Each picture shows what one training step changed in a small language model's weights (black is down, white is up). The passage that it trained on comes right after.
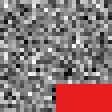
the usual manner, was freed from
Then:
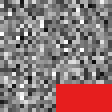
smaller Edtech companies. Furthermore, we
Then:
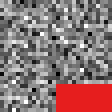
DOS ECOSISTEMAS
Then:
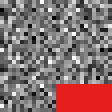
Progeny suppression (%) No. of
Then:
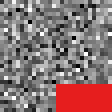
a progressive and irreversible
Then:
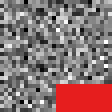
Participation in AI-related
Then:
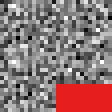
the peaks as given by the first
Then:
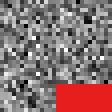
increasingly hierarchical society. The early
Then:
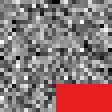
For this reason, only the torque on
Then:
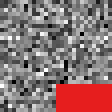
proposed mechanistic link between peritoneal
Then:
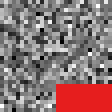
changing the goals and content of its teaching,
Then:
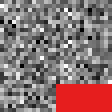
Web Block Craft provides a comprehensive
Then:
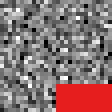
geotechnical engineering because the decrease of
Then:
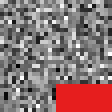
of the features that were important to the consumer
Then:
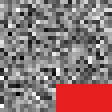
θ_{18} for the sections
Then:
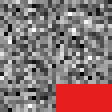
Competitiveness Report (Schwab
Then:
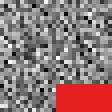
refer to the intended users and the main stakeholders
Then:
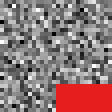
freedom (df); df=
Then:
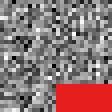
follows the satisfaction of condition (10). Then
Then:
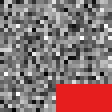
and identity issues in Singapore as
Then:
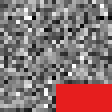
backscatter intensity and features derived from the
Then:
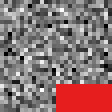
delineates the boundary between a
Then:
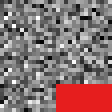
Orthod Dentofacial
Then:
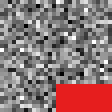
questions were assessed as to an indication of
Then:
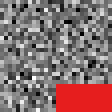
security in Nigeria. David Easton defined
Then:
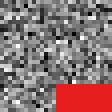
Europe works to build societal crisis
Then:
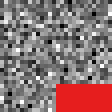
cooperation grows from one level to the
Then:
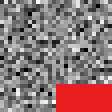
and the academic world has noticed. The
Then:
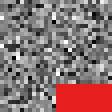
completed on time. This assessment adds up
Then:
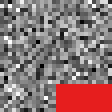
inhibition of MCJ emerges as
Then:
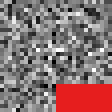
team and is part of a broad vision to
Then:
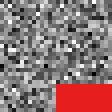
made using the student's t-test,
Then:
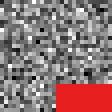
Additionally shown are the sample size N, an
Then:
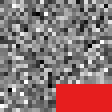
centimetre. To avoid
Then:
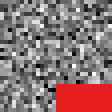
According to Daniélou, there
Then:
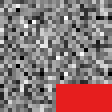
in the cross section displayed in Fig.
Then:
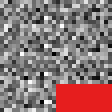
[ELIXIR's RDA
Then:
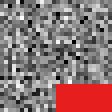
process that no longer has the element carbon.
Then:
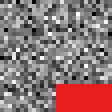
content advertising, e-Gov
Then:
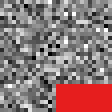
among chronic stroke patients.
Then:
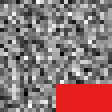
by then was TATA group which had
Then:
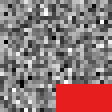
stego image are shown. This
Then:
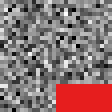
on African Education Research Database
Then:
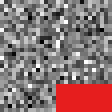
t2mm Polycarbonate +
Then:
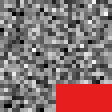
medications can help melanocytes grow
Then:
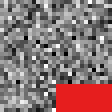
on the effect of mouthwash in
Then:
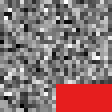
shared that they would not tell their
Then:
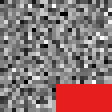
sasirangan fabric to the
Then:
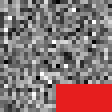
Push factors influence tourists to travel, whereas
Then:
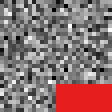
environments where the proposed approach leverages
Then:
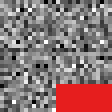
dictate directions. The actions suggested
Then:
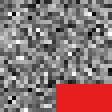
successful human spaces. Amenity – the
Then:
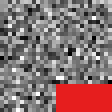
for coronary heart disease and
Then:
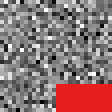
what we have experienced in the region in the
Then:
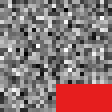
southern England. References
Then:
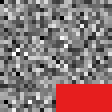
Verma et al. have used methods
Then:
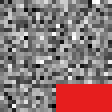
Marchesi, UCSC
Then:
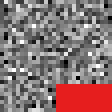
interconnected power systems", International Journal for
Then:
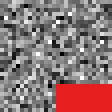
medicinal values (**Figure 2**).
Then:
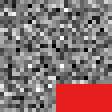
a strong reducing substance, an acid,
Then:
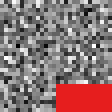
and lead in surface sediments all reveal low
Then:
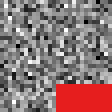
of the best ways to provide this power.
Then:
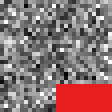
enables consolidation of goals and sectoral
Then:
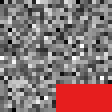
and prompt clinical care. In closed or
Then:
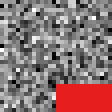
her actions. Unfortunately, her
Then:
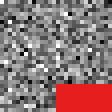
problems are solved by the positive energy of
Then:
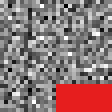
equal to the rank, r , of
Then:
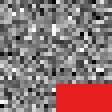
When complete exhalation follows, the
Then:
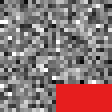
personas and models, digital sketches
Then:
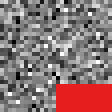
customer's choice: round, oval,
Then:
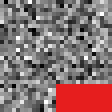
1998; Platonov et al.,
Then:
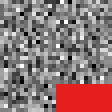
90 days. We show the period up to
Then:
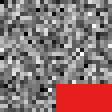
apartment. He said to have
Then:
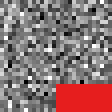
key information about the surrounding environment. The
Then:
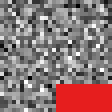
constraints represent the typical load flow equations as
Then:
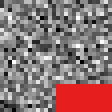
be complex, so that modern genomic selection
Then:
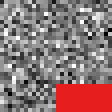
itself across various situations as a reason of
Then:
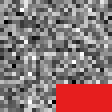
OXIDATION OF Cr^{VI}
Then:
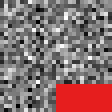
culture develop in parallel" [1]. The
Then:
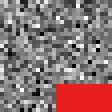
public audience. After observing, the researcher
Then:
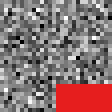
the concept of "availability" of
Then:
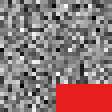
to wit: “‘The
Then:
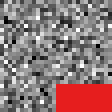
specimens have been tested at ONERA :
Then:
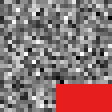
In the present paper we only allow path
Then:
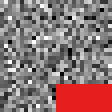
the fittest continues to the modern
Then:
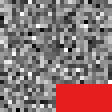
corporate performance of selected quoted manufacturing companies in
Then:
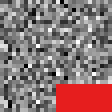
B., Korkmaz, H.,
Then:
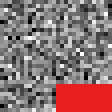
to have the interference pattern at the same
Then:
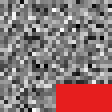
and their QFT's are put forward.
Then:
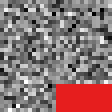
and image generators embedding Large
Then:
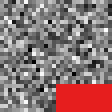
purposeful to each individual. To many,
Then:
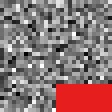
value (v) and direction (d).
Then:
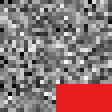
generated are owned by the beneficiary
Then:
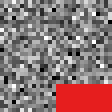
Method DRP Difference Delivery 30 5
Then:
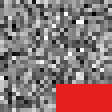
yielding the higher result), while a
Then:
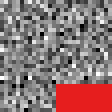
the actual situation of tourism in the world and
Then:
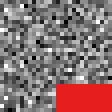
complications, morbidity and mortality rates remain
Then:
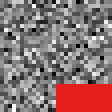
Investigating the absorption bands of
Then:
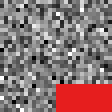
were captured every 10 cycles during the fatigue
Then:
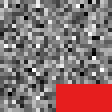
asosiy va yordamchi
